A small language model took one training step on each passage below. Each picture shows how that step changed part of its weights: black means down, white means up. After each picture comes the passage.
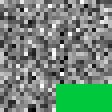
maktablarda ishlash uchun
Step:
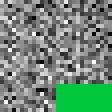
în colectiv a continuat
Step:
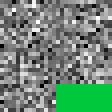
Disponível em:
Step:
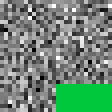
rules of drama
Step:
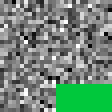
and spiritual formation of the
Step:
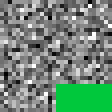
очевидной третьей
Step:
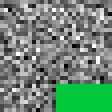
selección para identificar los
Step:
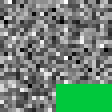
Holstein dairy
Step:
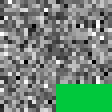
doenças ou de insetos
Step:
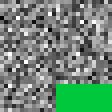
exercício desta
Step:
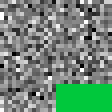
municipal e estadual.
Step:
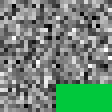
caixa d'água
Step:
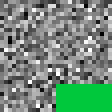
performante și au practica
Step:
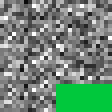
peran strategis dalam
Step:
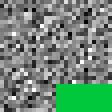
а й рівень його
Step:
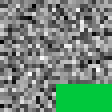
bom planejamento em suas
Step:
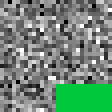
qon bilan ta‘minlash
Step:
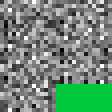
आहे. सदर
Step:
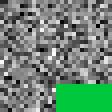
mashqlari, kurash,
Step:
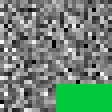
кинотехники /
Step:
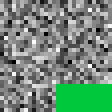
3,6 3 Воловский
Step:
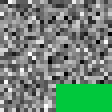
la República
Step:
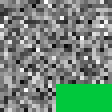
o'quv ishlarini
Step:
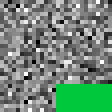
общей и специальной
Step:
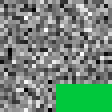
– erkin bozorda
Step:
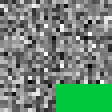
Il Seicento*, a
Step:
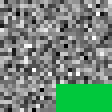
demonstram um bom
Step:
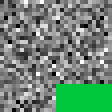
v sovětském
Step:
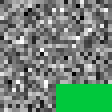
d'une démarche
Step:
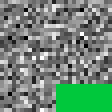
de los intérpretes en el
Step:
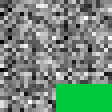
universidad, y con una
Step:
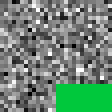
Curso de Direito da
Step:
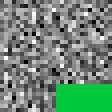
— Робота виставки
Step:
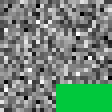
l'égard d'un
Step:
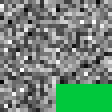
va modellashtirish dasturlari,
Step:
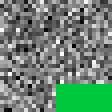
primo luogo, deve
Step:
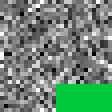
(masalan, isbotlangan
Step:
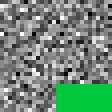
мало приемлемы,
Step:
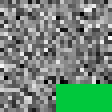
and Guzmán, M.
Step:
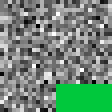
in German Language
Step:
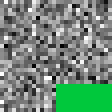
com implicações de ordem
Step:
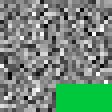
do medicamento no Brasil
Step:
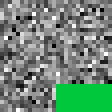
посаду менеджера
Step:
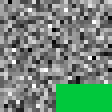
в трудах Е.
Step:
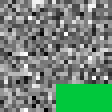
Xorazm baxshilarining
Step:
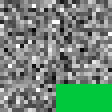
России. Как
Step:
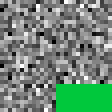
a Receita Federal
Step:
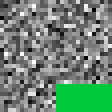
essenciais. Área
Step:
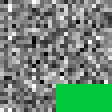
Гамаева //
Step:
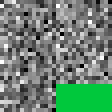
het nieuwe biljet
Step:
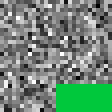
nutq, xotira,
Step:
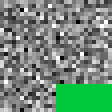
o‘quv materiallarini
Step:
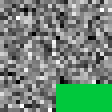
crime prevention, the
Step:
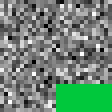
los distintos lugares de
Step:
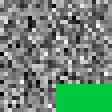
dengan ragam gerak
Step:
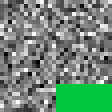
Key words: quality
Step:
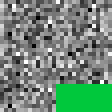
jadwal serta apa yang
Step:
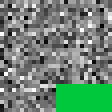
was braucht, um
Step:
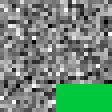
сможет выжить.
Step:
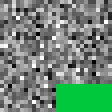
va montaj orqali
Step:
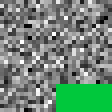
Lozoya Arandia,
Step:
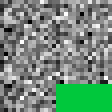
استفاده از
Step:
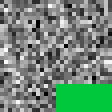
mamlakatni fath
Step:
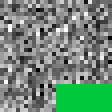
badiiy talqinida
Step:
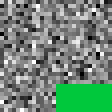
em sua grande maioria
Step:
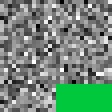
Сирдарё вилояти
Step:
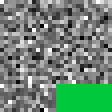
the development of some
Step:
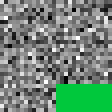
(ou criar) a
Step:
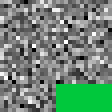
responden dalam melakukan
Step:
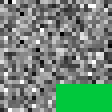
muhtoj va hech
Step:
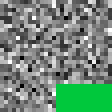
hamısı birlikdə
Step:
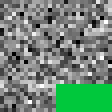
muomalada bo'lish
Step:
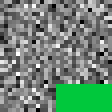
F p Fark Genel
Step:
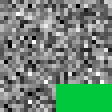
de comportamento, porém não
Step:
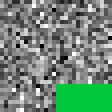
Isabel Gómez
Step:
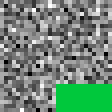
budaya kerja yang
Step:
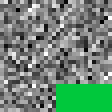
ensembles brodés
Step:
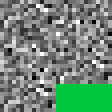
o‘zi bilan o‘zi
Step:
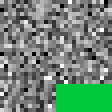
aplicó la técnica de
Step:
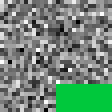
Acaraú/CE e
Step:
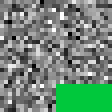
tomonini ham qoplab oladi
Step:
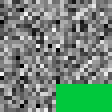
OF HISTORY
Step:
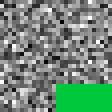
потребления единого
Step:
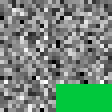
o ideológicos que
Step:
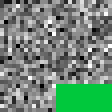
bir marta Shahrisabz
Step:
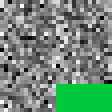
физической активности в
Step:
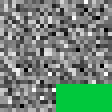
étude que l'aide
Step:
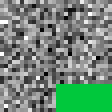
study on symptom
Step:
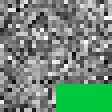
nog geen reden is voor
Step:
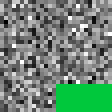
дитини, суд,
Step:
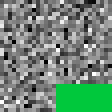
Калит сўзлар
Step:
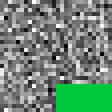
replicar a inteligência
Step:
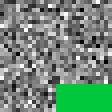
ventricular premature
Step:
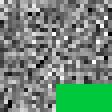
Unterstufe und
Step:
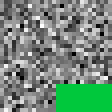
modernas Que concepção
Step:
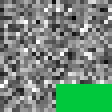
este hallazgo el concepto
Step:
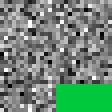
также позиционный
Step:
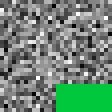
ў ар дорад,
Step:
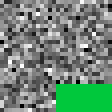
preparación y recursos, la
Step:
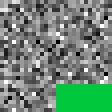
SPED, que, em
